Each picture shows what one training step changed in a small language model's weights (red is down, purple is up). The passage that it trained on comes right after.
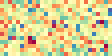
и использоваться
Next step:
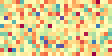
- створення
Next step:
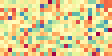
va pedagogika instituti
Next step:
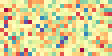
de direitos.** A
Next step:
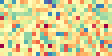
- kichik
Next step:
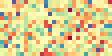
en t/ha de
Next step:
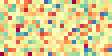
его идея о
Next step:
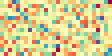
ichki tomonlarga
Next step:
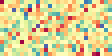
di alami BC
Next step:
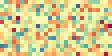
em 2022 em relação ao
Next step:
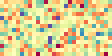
actives) <ul
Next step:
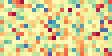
ta nodavlat
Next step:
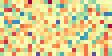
Les réponses
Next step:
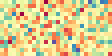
the Uzbek education
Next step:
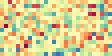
Узбекистана на
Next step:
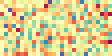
nos dedos das
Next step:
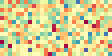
في هذه
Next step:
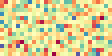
do dia, e
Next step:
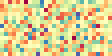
and Decision
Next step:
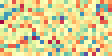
Eski o'zbek
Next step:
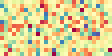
защиты и
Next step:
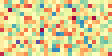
2020 se publicaron
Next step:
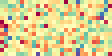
effet, les
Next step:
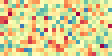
Committee of
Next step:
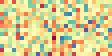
. Shunday
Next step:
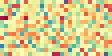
de gestionarea
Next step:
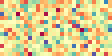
von Altertum
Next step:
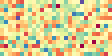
dos Campos,
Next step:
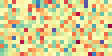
Для каждой
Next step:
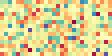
misollar orqali
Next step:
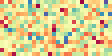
развития российской
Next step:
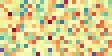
& Benin,
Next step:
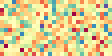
dimotivasi untuk
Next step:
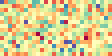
os avanços
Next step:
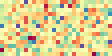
Es por ello que
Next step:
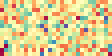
qo'llash rang
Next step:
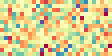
e os alunos são
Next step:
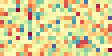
Kume H,
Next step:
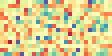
that the experience of
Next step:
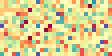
sprake is
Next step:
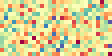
mai potrivit
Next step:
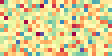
foi possível identificar
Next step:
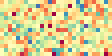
potencial y con
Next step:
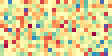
orqali yetkazish
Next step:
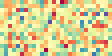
C4.5 adalah
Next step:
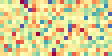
рухів у
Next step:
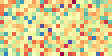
está formada por una
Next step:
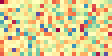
habar qilgan.
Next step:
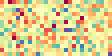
fanlari doktori, professor
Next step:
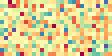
Journal of Public
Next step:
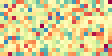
la realidad que se
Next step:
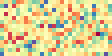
una parte, el
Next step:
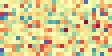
lozim. Yana
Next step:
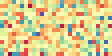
sababli bu
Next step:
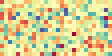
criar um ambiente
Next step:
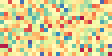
8 vakada,
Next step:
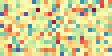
The dual role
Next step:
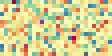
las monedas de
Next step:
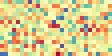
ишлар органлари
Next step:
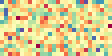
barqaror rivojlantirishni
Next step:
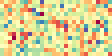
artistic and
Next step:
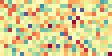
Ocidentalismo e
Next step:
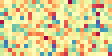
ta'lim texnologiyasi
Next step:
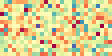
offener als
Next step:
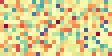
werden. Dabei
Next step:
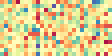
con el arma
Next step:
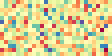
las conclusiones se
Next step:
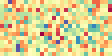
of complementary
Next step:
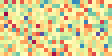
все виражається
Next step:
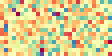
de toxicidade
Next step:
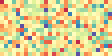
com os pais e
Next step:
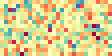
os consórcios
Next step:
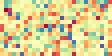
en œuvre
